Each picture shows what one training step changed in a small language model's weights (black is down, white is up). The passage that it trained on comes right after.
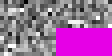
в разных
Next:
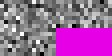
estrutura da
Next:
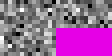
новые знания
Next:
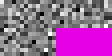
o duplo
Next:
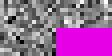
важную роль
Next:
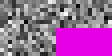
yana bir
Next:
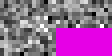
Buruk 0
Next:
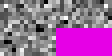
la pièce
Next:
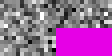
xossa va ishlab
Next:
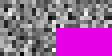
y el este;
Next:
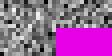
nombre de 7 sur
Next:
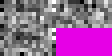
poi ai
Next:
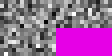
borishning asosiy
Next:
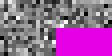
utilizó la
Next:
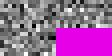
muhiti, ularning
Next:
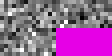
по Україні,
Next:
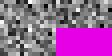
ega. Ushbu
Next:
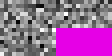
entrevista a los
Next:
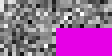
porque a isso nos
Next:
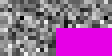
The article presents
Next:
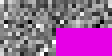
por mais de uma
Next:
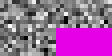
traitement de
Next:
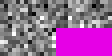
bir qator
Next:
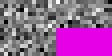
o fluxo de
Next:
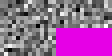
o'zbek va
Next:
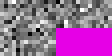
en cursos
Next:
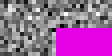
tashkil etiladi.
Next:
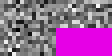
principal sujet de
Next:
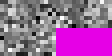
це він
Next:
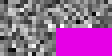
Особым в
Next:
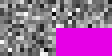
has been seen
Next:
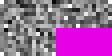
that language.
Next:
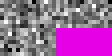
печени и
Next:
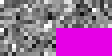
hacia el fondo
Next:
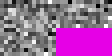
i due
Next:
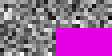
del software en
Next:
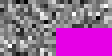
bilan birga bozor
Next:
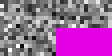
lo que se
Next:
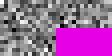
esta mente en
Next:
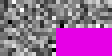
Volume No:
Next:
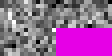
// Professional
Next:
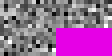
ese ir y
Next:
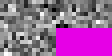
aniq ko'rib
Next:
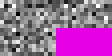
estrategia de
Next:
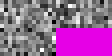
со стадии
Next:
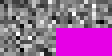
symbol of
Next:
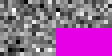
shakllarni tezda
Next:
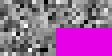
Based on
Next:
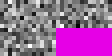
ресурс] /
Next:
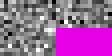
los límites
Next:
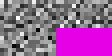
concha es
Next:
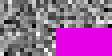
descenso en
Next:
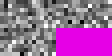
standard of
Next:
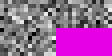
эта тема
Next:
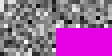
porque você que
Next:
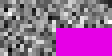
y quienes se
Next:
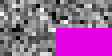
Sin embargo, estas
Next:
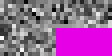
tadqiq etish til
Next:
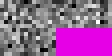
serviços inovadores
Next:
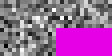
AEE se
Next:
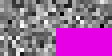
bytów i
